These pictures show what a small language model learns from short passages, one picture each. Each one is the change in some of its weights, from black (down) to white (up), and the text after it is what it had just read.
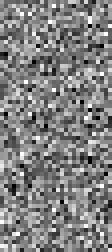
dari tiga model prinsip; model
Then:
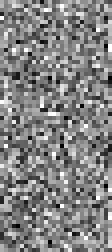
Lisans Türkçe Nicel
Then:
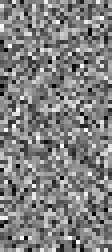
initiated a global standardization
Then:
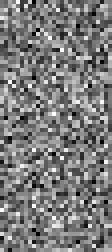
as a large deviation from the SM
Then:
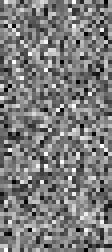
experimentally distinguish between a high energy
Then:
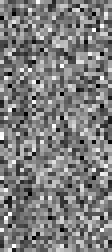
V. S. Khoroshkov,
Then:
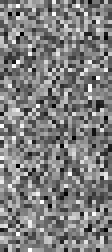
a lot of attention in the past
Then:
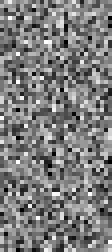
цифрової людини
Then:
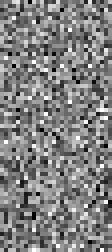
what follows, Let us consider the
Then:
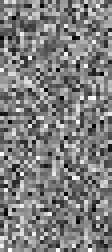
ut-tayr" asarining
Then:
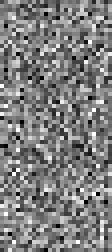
with a high-speed camera at
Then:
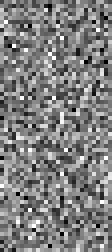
a range of $k_x$ and
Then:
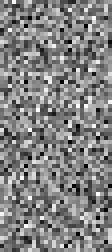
embargo, como no podía ser
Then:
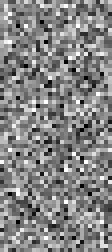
each period, an agent observes state
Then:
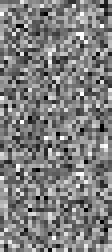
accesibilitate. Legea a
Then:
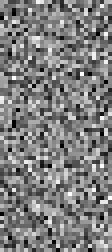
// Sharqiy Yevropa
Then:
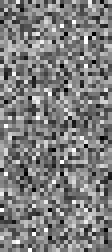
features from the red (2nd) and
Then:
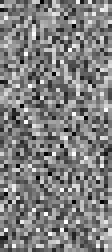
by classification, authority, and
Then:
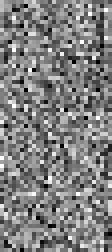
mês, o resultado positivo
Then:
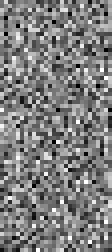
factor, rather than the exact spectral
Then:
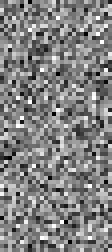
proper movement, as illustrated
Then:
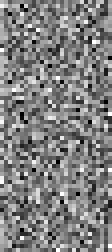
Entwicklung liegt der
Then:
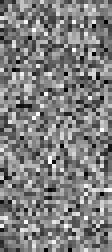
significantly non-zero polarization of both
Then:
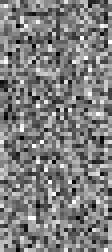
we will detail the principles of
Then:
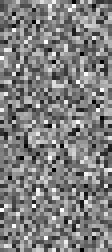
more closely analyse the structure of the
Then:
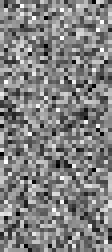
obras de Freud, Klein e
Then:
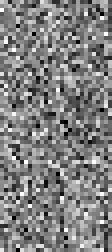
Commission d'octobre dernier
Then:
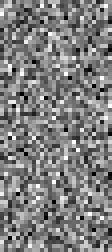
Learning* Dengan Pendekatan
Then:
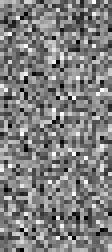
este artículo se
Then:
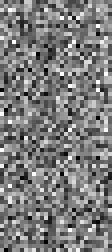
berust anderzijds ook op
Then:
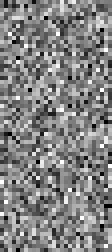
precipitación, pero sin
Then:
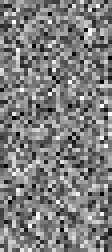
as numerous dedicated providers
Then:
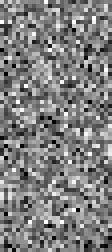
institucional, passando pelo
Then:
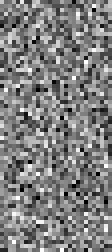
areas, we implemented a combined
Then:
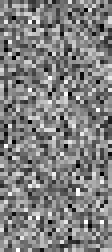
названием — «Из
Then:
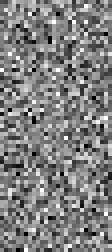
0.2 radians of phase error, which,
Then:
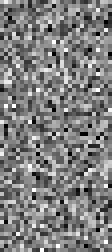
2) elaboração de um projeto
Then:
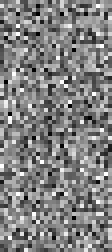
interested parties, including relevant
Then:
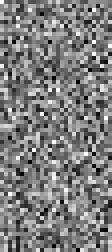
is not yet complete. On the
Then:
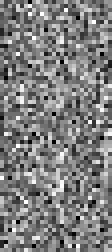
и Россия в новых
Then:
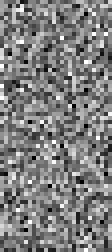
$1/D$, respectively, which are
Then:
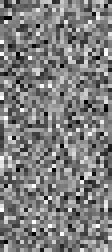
tray depend on its movements. Key
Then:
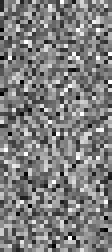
heat treatment under argon
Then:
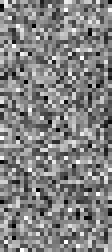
inhibición innata y
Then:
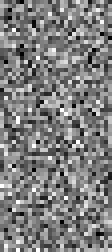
fit in the MR setting.
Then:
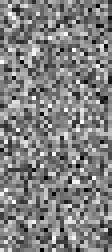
soumettre au Secrétaire
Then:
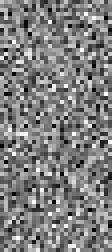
\Omega = \Omega (f) $. The
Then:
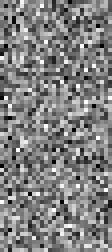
modalités très variables dans
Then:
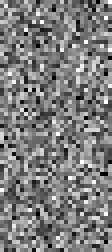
poziomu nawodnienia
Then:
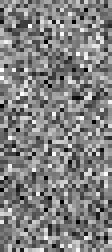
experience of general fatigue:
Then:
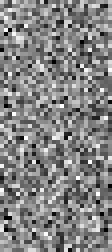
резервуара, м;
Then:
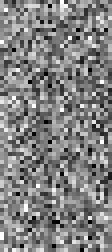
✓ ¿Cuáles son
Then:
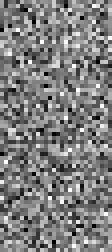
for Sustainability with Knotted
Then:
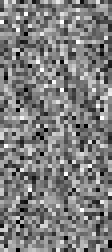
миндалевидного тела
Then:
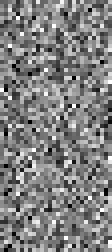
Амударьи на север
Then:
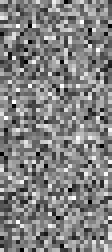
oscillating and gravitates like
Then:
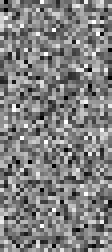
For convenience we will abbreviate
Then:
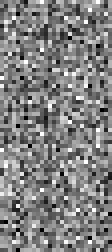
senang siswa dalam
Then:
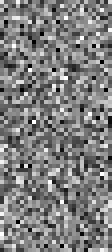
a masked substrate; the
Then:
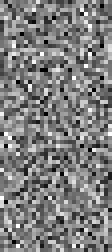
and Fey (2005).} is an ordered
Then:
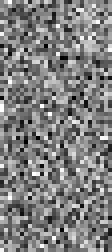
Multidimensional Research
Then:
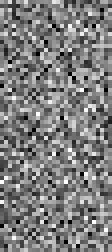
which is significantly smaller then for the
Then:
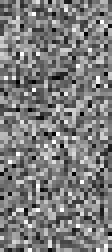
$J_{x}$ with a relative phase
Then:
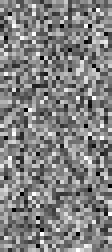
universo o colectivo y está
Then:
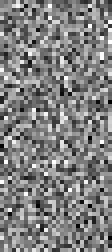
A schematic representation is depicted
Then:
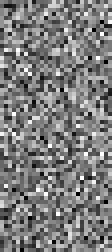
case. We choose the initial spin state
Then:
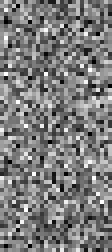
duplo produto, enquanto
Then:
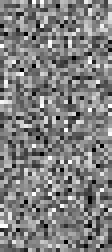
un episodio inacabado.
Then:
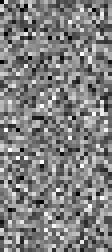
plateaus in the magnetization
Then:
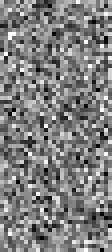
penal al Slovaciei,
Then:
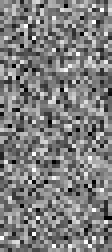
for determining the number of photons in the
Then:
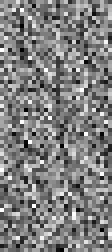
are always associated with the
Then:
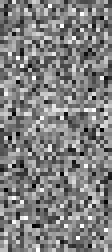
these resonances by conducting a series
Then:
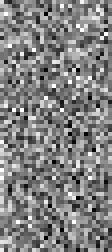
experiência é resolutiva e se
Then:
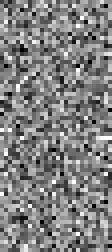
efficient so the redundancy in
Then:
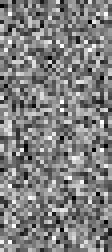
via symmetry operations), while the ones
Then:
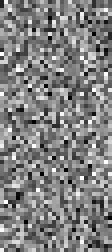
(c) The same.} \end{figure}
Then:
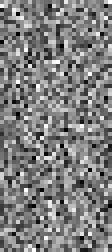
қиймати x_t мос
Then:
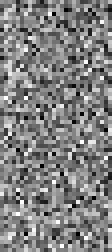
Birinchisi, texnik
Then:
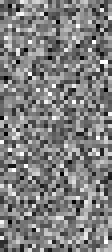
loops and with $E$ the number of
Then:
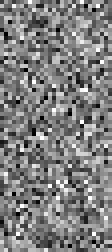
transverse properties. The 90°
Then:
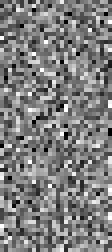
найбільш вразливих
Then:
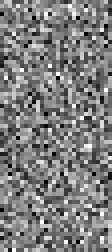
is that these models disagree on the size
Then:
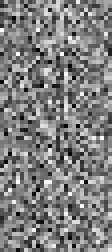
что отличает его от
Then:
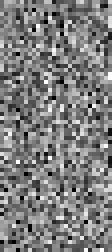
чинником збагачення
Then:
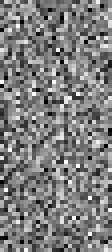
умственной деятельности
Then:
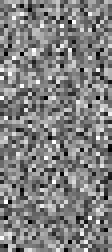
speed of light, $D_{\rm
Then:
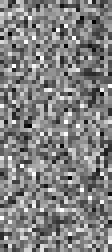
selanjutnya yaitu,
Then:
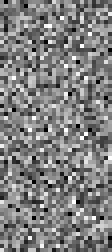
erosion \citep{Helled2017,
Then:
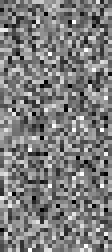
freely slide along their edges.
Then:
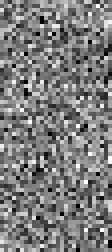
em saúde, o conjunto de
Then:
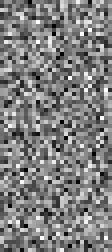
addition to maximizing today's
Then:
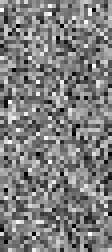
mayor impacto y los resultados sean
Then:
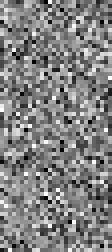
H., Davison C. L.,
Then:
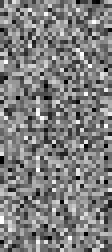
Forms In the case of the offense
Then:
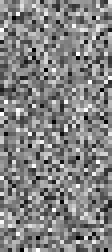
moments display such a substructure
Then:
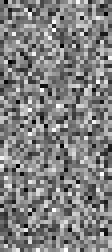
a sample of $N$ independent and
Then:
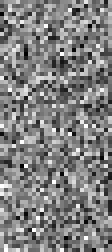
fuente que sigue, no
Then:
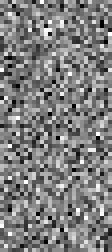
and bilayer CrSBr van der
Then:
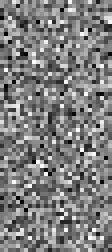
data reduction process. The 2--D spatial
